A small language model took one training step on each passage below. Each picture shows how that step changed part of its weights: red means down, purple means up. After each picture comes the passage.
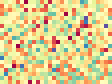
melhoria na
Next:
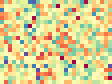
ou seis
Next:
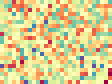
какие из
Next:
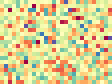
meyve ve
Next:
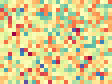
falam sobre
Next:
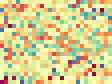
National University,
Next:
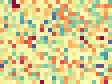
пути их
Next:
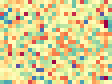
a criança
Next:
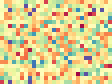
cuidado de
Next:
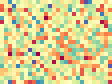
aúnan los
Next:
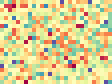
инерция ва
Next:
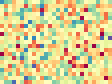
o't sifatida
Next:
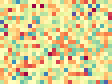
economy and
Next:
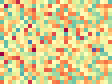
fanlari doktori, professor
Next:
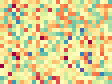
mavjud va
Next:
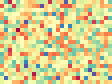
der Anteil
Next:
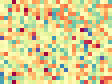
в нашу
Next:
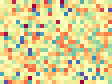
na wiecu w
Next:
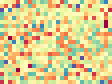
increase the
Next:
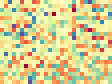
с учетом
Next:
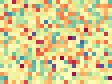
sociais e
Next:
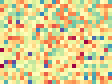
la relación entre
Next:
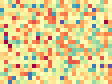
quanto à
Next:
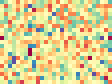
sua continuidade
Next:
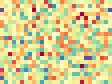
yutuq va
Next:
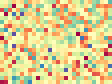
ham muhim rol
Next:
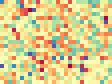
така и
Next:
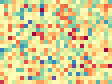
oy va
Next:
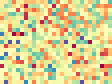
что один
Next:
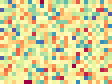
A Tabela
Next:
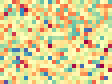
texnologiyalar muhim
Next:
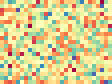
ai fini
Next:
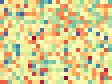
va talabaning
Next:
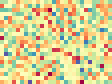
não de Estados
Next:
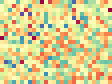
del capitalismo
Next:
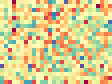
это не та
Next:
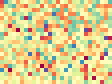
wel hulp
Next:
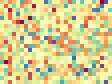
dan ortiq
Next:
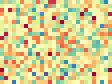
em qualquer
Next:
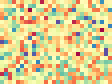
m IOM
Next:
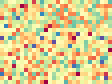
of trade
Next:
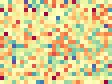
the planned
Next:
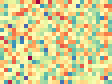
bor. Bu
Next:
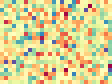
o qual, se
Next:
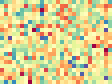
o recomeço
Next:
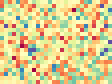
від самих
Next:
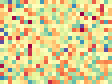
En primer
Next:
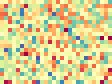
mohou k
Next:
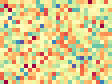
este curso
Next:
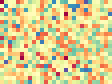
antes que en
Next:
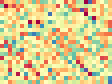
servidores que
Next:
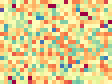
de certa
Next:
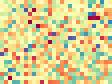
und Vertreter
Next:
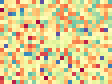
sentimento de
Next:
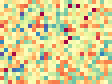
ahamiyat kasb
